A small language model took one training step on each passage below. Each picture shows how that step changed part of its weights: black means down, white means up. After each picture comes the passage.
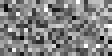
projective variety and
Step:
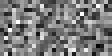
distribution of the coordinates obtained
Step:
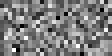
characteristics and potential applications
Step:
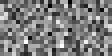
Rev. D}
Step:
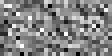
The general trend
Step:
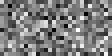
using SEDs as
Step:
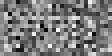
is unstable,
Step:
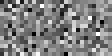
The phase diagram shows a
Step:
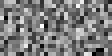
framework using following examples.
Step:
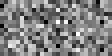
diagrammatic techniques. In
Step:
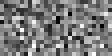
is a bound on the
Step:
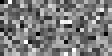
where $\eta$ has
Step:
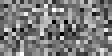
the approach outlined
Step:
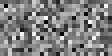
In this regime,
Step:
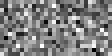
is a DG Lie
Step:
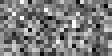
for $k$ above
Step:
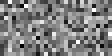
the proximal
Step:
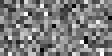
on sites in
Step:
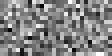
product topology, of
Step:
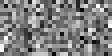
in the zero-range
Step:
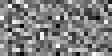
remains an important target of
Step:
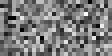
movable cone
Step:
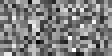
in a treatment of
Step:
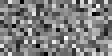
the spin precession
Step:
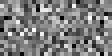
emissions. The
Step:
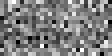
Fig.~1, with
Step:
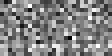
the lack of
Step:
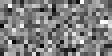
suppressing heart
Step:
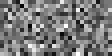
and detailed in
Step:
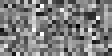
the gauge potential at the
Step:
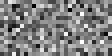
Students |
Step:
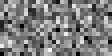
clear from context. We
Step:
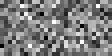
tests and space
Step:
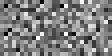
In this case the energy
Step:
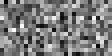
stratification of the
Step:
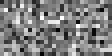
for which (15)
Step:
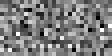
of singularities.
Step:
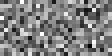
energy between two parallel
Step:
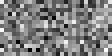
lowest PMs
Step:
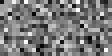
same on $f'$
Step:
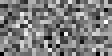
otherwise some linear systems
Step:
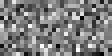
constitutive boundary
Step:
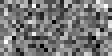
that the relevant induced representation
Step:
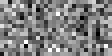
higher transmittance.
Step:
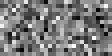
picture, the
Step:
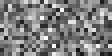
and Jason
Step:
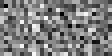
in determining the weak
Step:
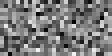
the target image can be
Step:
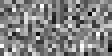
an LSC,
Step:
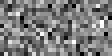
electrons intended to
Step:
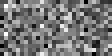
at present includes
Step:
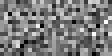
other unstable
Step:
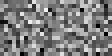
done in both the
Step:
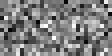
star is brighter
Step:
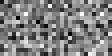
Suppose there exists a
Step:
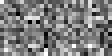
the CME should
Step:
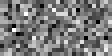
freezing transition of
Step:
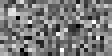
of systems that have good
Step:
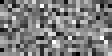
The objective of this
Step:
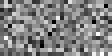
rappels sur
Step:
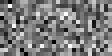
gamma and stable variables
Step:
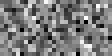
then we have $$
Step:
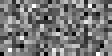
that can be used to
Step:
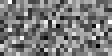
convenient to set
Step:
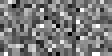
are also interesting sources of
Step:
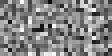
the link complements
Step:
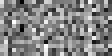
the other hand, the
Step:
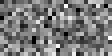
A)$ and is
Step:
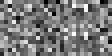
it just as a
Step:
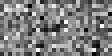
attribute inference
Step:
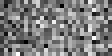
the numerical model is
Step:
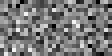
an opening angle
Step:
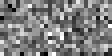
force nontrivial
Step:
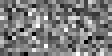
is not a basis because
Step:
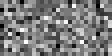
GW signals.
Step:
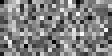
describe directional cell
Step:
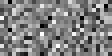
neighborhood of the
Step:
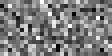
which are connected with the
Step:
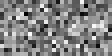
evaporation was
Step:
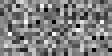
RHS that
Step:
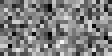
typically not a
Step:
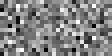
jointly learn
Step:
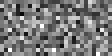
is to determine how well
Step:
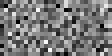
In this approach, one
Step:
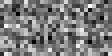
possible if elements are used
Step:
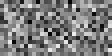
geodesic length
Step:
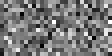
foundation model to
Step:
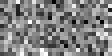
in how stimuli
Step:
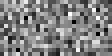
knowledge, this work
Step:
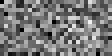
is not shown in this
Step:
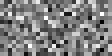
both deterministic and stochastic
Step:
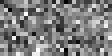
there is a single
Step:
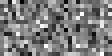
such functionality or
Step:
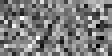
Clam 1 corresponds
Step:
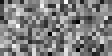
course, in
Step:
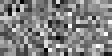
affine connection or,
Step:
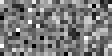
by an external
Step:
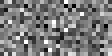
Our goal is to
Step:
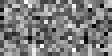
with causality
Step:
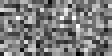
to tens of
